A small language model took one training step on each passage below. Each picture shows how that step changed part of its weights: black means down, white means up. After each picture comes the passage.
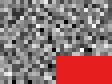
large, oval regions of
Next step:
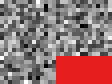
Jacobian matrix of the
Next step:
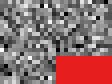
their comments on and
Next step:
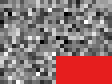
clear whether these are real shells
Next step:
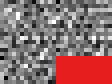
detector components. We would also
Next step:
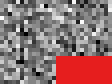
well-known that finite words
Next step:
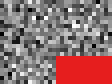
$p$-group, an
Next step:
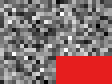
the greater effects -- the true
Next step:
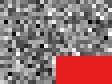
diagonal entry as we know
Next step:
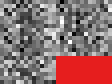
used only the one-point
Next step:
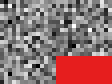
regions often have better correlations than
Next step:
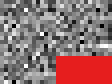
ds=2\pi i
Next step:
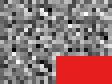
(with a removed singularity)
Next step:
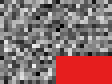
the following idea. We
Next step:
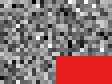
is to go beyond mean field
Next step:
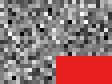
lower limit on this inflow
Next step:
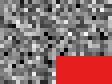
a positive association between
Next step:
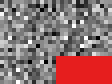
that $\sigma(x)$
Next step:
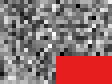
the time distribution between two
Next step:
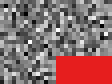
is the radius of the
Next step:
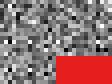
seen as usual by introducing the
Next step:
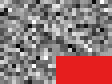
specified realizibility conditions,
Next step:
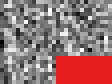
the one dimensional, two dimensional
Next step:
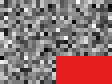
i \bar{t}
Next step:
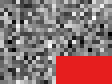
that the inversion is accurate
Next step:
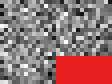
\qquad m>0 .
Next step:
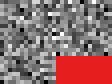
instance to the thermal insulation
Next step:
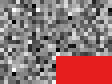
conclusion that at least one of
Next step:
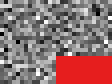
than the main belt
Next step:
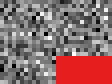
$s$, and employ Theorem
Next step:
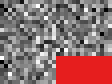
elements of $\bdry
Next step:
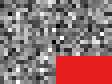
on the system. The spatial
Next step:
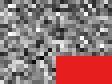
: \calM \to
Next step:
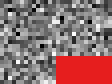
and separatrix,
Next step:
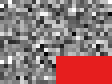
theorem and thereby map the
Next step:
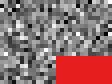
while it carries a
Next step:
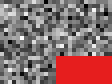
Each collided atom
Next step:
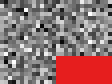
\epsilon / 2}
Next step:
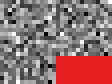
shows the conversion to zero
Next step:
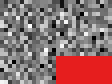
$\Omega$; \item
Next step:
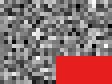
of the previously allowed parameter
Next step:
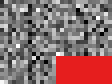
fields. (c) The
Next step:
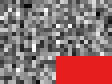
entities that would have been
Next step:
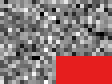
worse than using no
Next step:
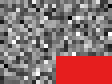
its matrix form it concerns
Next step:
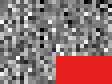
such that for all $y
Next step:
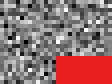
may be denumerated by
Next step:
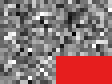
plot the corresponding vertex and
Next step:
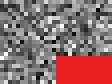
condition. In view of
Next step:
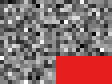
the {\em number of
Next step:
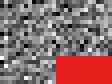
Conclusion}~:~ In
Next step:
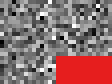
operators $D$ and
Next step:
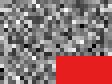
the injectivity radius
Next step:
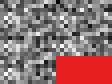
\end{eqnarray} The
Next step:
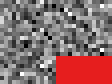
This is the viewpoint adopted
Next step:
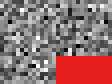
complex molecules and their applications}},\
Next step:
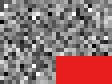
the interval $[-1,
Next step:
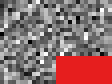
which makes possible the case
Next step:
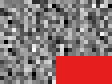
gates outside the active volume
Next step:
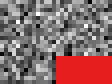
AF of zero energy.
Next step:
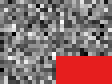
treats the fluid particles on
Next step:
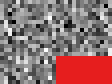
without inversion on a tree
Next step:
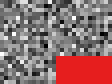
(i.e.\ exact
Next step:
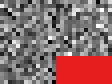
makes these measurements difficult. A
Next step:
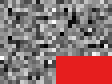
we show the variation of
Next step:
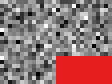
crossing edges of $G$
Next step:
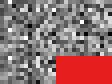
theories, including strongly coupled
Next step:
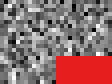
These findings highlight an important
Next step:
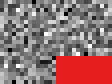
waves: they depend on
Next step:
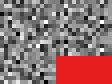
by all the other electrons and
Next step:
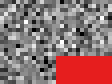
then it is obvious that no
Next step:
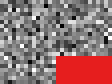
code must correspond to valid experimental
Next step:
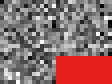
T$. In the first
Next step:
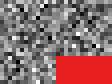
$p_{c}$ obtained
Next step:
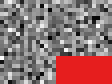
$$ of a telescope of
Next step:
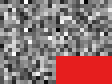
the precise definition for the
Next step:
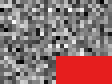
D$, are pairwise distinct,
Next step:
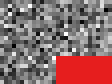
Force Estimation for
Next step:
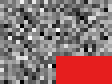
the competitive performance of
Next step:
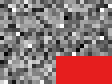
do so let $G
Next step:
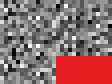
and Blake will
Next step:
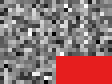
suffices to give the argument for
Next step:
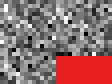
as a proxy to
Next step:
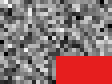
be stable only when a crystal
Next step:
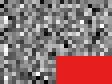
run, only if the user
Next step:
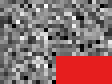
The pseudopin symmetry
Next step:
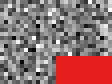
turbulent energy, we used
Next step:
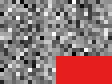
one has that each vertex
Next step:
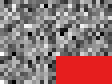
U = X \circ
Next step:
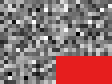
strong world sheet symmetries
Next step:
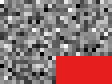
larger fraction of the halos of
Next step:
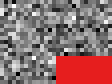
Propositions 2.1
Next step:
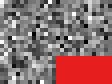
are important at early evolutionary
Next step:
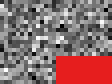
AdS space associated with the
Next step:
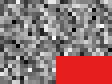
observable that shows a remarkable
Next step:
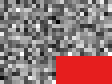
kind of quasilinear SPDE
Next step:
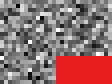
mass and radius of the
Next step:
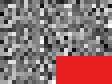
{journal} {\bibinfo
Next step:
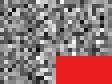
of the system's language
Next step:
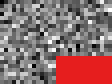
which techniques shall we use to
